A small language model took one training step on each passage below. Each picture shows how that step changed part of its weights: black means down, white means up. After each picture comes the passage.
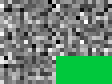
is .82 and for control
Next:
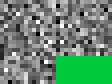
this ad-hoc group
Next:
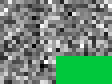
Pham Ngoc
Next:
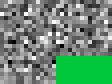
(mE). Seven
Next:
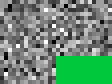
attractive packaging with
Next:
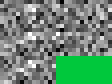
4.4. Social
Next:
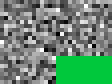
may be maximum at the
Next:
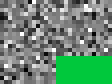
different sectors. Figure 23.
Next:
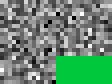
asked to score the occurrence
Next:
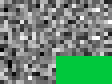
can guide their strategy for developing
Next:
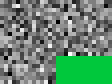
measures in the production of
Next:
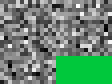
following methodology has been used for
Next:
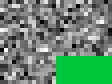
desired outcomes of this transitional
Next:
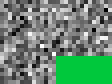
function. Here in this
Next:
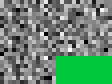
experimentally demonstrate the preparation of
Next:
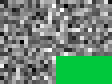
Dry Human Cervical
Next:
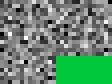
us confident in learning
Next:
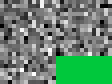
In this work, we introduce
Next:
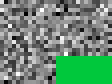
pertinent that citizens
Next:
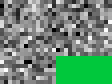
systems with many pigments
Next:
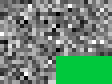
format. This voluminous
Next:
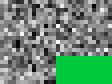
investments to offer a better balance
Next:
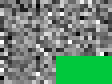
a blue razor at
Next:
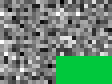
evolution can be seen in
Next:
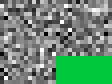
is done among several specialists
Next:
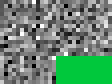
the newly (in
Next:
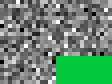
paper presents AUML tools
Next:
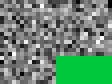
radiographical examinations, it
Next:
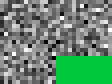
performance than the PID controller
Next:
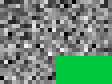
implementing the development of software for
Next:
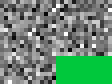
and nothing is sure
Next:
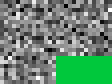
in a new language and
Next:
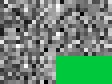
Training" Respondent
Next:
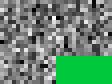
each example of NP
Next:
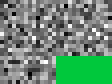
the training, the EG
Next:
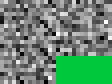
conditions, test set-up
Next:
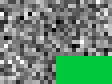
paramount concern are the
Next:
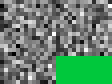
students view both forms of education
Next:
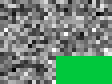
an open-access article distributed
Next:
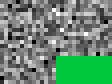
to analyzing supply chains
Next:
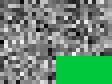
combined efforts to meet the
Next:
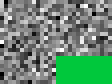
counterpart for each condition.
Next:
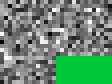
in somatic phraseological
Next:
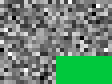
cell geometry depends only upon material
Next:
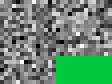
up to three challenges per project
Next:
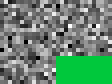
exploit the possibility of
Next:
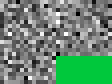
psychological violence, then
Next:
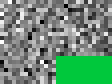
on behalf of the
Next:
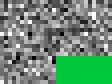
place are taken into account.
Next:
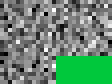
not consent to these items:
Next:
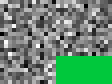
mean waiting time are also
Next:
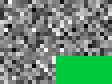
or shuts down.
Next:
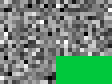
and create the observed emission of
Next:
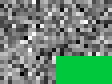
the number of hours of
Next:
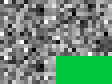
Commerce Male
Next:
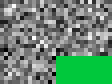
279 pregnant women were
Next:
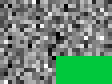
the diagnostic yield of the
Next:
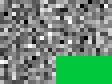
exceptional service and unique
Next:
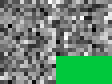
Men Women All
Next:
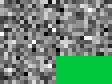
saturation levels attained by
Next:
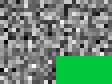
been mined in three
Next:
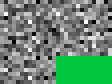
of effort was aimed at
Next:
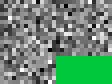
the consortium agreement were
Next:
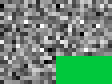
confirm the existence of a positive
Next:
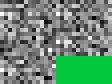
examined and evaluated in a fair
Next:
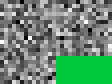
participated in the study and
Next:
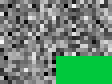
development of airports with
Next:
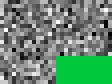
enhanced approach that integrates both
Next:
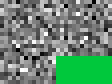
pollution (Nitrogen dioxide
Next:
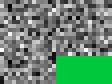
true for the chief
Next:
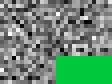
environment are encompassed
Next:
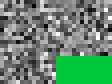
transportation** (roads,
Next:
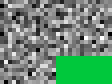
rights include the following:
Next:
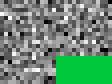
measured in the surveys were
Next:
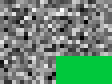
bias practised in the
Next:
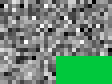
shows the (vector)
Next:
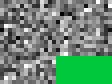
moisture occurs.
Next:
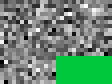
could be attributed to the fact
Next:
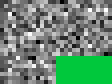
the result. These findings correspond
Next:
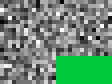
most suitable extractant was determined
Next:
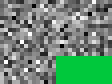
aimed to understand the characteristics of
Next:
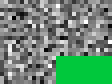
avoid threats by using the
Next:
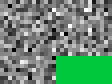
in the left image -
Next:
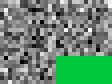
Boy Scouts of
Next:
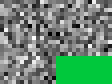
family, failure from the part
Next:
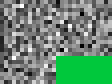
students studying in the same
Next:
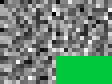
study. *International Journal of
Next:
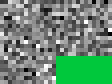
showed that out of 114
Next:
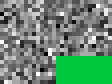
there is proneness for them
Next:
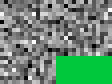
in Malayalam
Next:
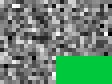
quality of audit results and
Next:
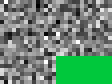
energetically combined with
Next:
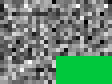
train the model. - Data
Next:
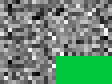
for smart sub stations and provide
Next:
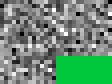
countries have committed to
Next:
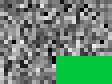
has two specific functions:
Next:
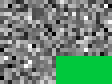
to which methods course equips
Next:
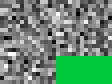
release of drug and also improves
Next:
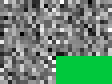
set* which serves a
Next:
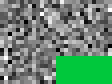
Species in which food items
